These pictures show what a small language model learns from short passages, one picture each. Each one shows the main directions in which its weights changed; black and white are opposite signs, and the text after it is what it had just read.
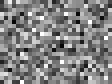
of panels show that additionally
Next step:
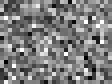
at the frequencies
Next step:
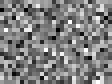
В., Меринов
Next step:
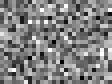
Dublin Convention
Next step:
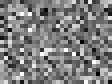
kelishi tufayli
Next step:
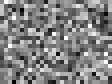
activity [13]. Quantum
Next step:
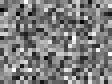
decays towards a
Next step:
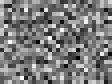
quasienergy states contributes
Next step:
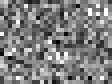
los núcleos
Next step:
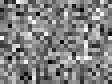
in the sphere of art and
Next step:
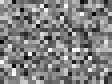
ranges for TOL and
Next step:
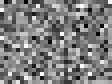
the compressor Fig. 5 The
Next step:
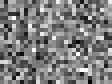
from the corresponding author upon
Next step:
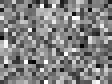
0.05 alpha level. This
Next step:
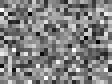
atomic orbitals
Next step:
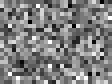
path model that predicted the
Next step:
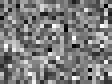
over two hours to get
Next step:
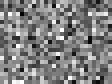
development gaps. The
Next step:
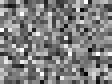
porém, torna a
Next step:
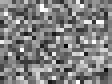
reinnervate the C7
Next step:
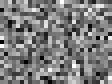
wavelet and a quality
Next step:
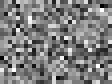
on the sphere as shown in the
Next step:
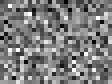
o'quv fanlarini
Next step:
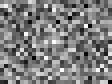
his/her groupmates,
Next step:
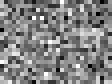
escola que queremos
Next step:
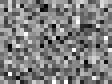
a two-hour workshop
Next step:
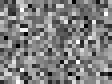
all, the need for it should
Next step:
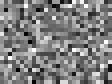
last column displays
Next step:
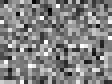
surface exchange resistance
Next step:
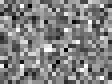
of physical quantities have
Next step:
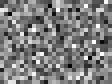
equation: \begin{align}
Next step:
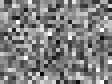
To distinguish the
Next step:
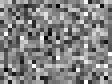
knowledge is collaborative
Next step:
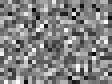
elongation deformation measurement
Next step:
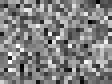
Institute of Medical
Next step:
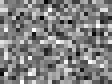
благородных и не
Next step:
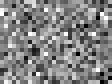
с той или иной
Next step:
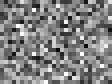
sufficient modulation depth
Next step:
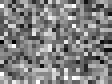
talqin etiladi.
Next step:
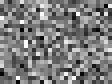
pulsating stars
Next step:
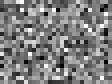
gauge couplings)
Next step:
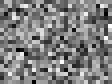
bonding the maximum
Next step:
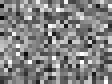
de 11 ans pour
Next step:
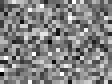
connection $B$ and the
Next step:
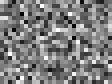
Properties Floating
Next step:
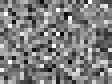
is dominated by the reaction
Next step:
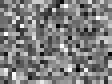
from slow performance. Thus,
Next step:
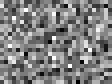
ta‘lim tizimiga
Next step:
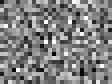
and known results on characterization are
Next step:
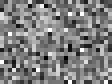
of 1 M HCl
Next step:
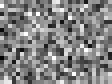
with the *Resource
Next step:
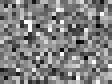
мулу, що
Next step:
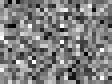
given new ideas and
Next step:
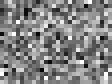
ao sujeito e
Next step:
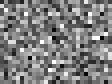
long wave cut-off
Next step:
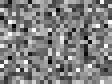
(c). The black
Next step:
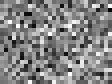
Toza niholi
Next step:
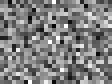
the sources is given such that
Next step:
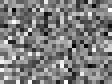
technologies can offer.
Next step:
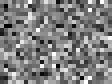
predictive accuracy.
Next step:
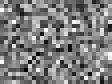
in due time. Further
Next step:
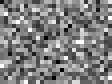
για την
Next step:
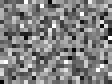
la prise de décision
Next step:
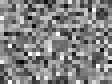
loss rate. For us to
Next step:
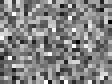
and $\downarrow$
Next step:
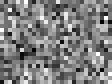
than their counterparts,
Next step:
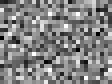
extensive metabolic
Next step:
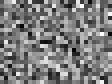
the $k$th moment of
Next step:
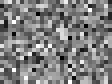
Mandible with up to
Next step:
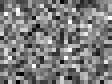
to identical. We expand
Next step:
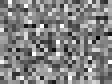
disease activity and
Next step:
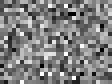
The study presents the estimation
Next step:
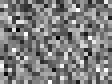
in $\rho_L$, its phase
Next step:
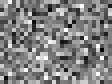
afirmativos da
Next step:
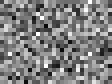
Adaptation of
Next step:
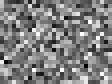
practice; however, their
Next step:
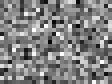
although further studies are
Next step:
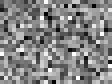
сипоҳ ва
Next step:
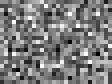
is equivalent to
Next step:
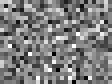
exercises, and
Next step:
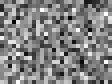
intersection points. The points
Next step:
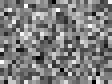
a group with its nearby
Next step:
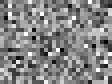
creosote) and
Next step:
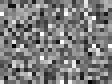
Qualitative approach was used to
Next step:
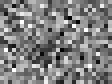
Xalq maqoli.
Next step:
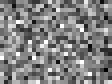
einem Satz
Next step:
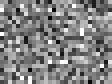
condenó a pasear
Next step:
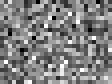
Global Moran's
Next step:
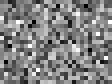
and 62 mHz
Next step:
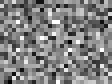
average local density as a function
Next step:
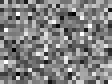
Letter we consider level
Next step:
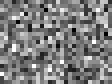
preceding equation gives rise
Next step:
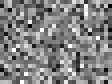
As in the two wells model,
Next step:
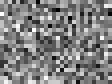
for all aspects of the
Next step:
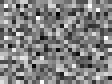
spot location. Seven
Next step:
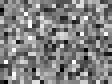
which influenced their
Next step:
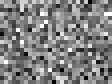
difference to vanish, one
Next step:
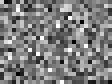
allowed to invest in one
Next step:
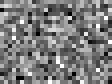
ordinary GRBs
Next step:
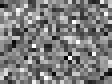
the $S$-matrix
